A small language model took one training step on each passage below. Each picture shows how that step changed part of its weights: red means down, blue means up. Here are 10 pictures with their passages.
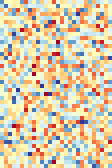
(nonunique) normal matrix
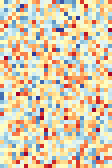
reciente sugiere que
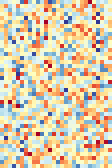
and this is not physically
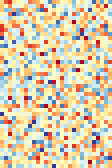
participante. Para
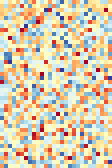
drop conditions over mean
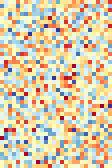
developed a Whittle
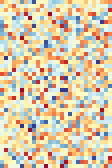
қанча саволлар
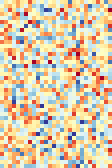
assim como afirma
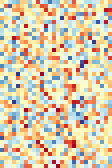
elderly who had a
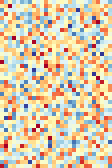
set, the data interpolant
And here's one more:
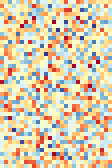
also performed via classical
